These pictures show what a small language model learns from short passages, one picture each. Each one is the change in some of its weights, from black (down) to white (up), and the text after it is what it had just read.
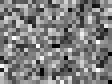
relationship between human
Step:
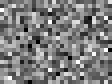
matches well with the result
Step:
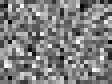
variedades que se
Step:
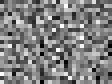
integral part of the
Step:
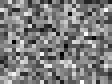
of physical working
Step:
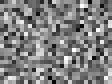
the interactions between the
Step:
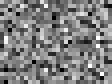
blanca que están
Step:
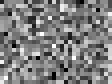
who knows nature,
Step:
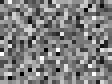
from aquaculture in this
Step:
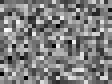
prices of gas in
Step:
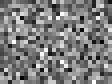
flatter than the
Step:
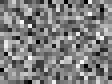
the schema process.
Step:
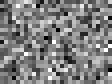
necesidad de lograr
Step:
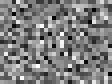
errors ranging from
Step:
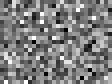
General como uno de
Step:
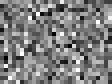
anche per **i/le
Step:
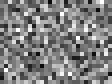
and reproduce existing
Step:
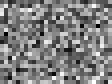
*Engel's F.*
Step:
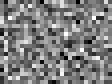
deze gevallen
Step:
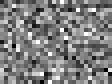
virtual assistant that
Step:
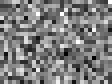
t-test showed no
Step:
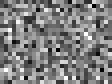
little more than
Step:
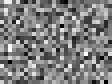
Donation Button
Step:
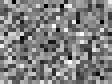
uchun muhim
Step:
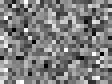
men demonstrated an
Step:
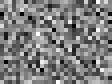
ташкил қилиш
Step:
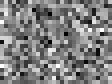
successful. It
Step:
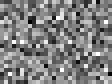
Fragments* mode
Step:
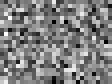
silvestre en la
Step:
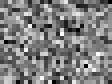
of listed deposit
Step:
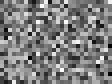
daily operations of the
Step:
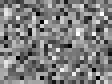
dosage all affect
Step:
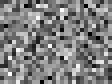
modes significantly increased the
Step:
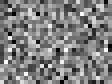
and data science on
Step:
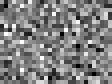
patamares do
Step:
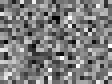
Very recently,
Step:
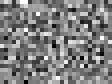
is the gravity force
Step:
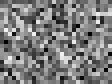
físico sino también
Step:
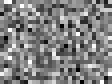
to the Turkish
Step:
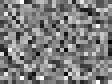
Online shopping
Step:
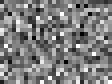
activity has led to an
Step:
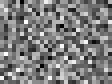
in Spain: study of
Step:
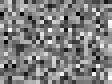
том числе на
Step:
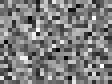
are examples of less
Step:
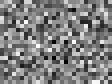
is used in diseases
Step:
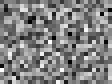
memory. Moreover,
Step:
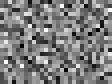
of the upper reach in
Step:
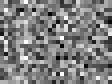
de postcolonial,
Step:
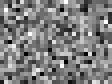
(F) Pakistan
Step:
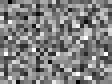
tecnológicas que
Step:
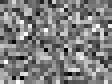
the benefits considering
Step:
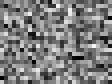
to various sources
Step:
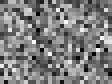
the significant positive effects
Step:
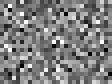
during childhood can
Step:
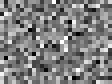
establish the best
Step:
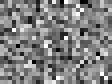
are extremely
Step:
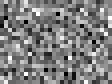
officinalis* L.
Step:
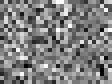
sustainable future that is
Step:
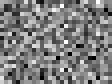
- access devices for
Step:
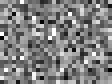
connecting youth
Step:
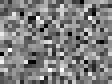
As you type, a
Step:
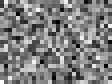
Faktor eksternal
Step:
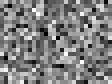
and satisfaction
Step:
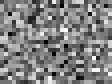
climate-related information
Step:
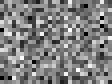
been trained from their
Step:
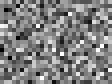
maqola XV
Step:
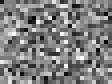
digital technology in all
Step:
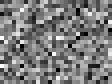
gehen 11. Ich
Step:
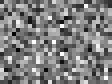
variety of CNS
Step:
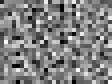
there¹¹. They
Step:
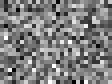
very **static**
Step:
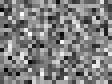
estratégia de
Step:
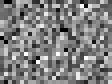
- Debord G.
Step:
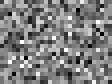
when their acquired
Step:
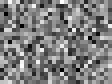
asosiy toifaga
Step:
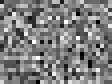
calculation algorithm
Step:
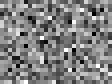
обладнання та
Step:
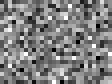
equally to this work and
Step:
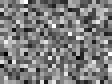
MAAL Number of
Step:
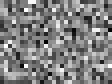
губ. стат.
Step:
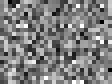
rahbarlari bilan
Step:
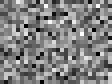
que el ingenio dá
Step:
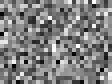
Не потому,
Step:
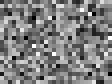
explain the relationship
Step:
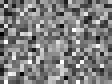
Particle swarm
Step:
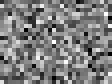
score with the mean
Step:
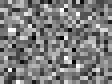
of this samples during
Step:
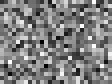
the legal framework and
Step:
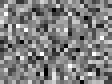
these are strategies that are
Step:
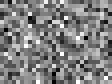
Elaborado a partir
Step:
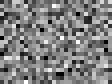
Lawalrée &
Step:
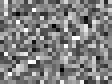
with normal renal
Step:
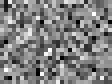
last glaciation in
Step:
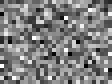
implementation of senior
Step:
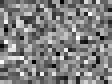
learning. The type
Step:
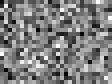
de una estructura de
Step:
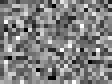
customer experience
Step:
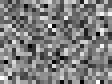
some subgroups
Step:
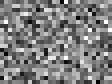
dynamics of
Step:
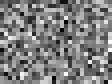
disciplinar e
